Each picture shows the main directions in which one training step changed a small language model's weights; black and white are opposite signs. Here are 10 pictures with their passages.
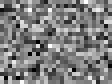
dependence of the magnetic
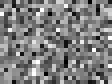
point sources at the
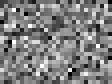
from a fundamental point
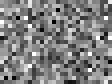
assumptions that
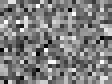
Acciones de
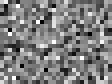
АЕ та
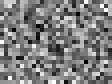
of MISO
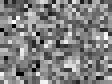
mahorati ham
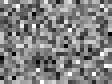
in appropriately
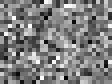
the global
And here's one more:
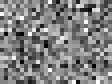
é valido
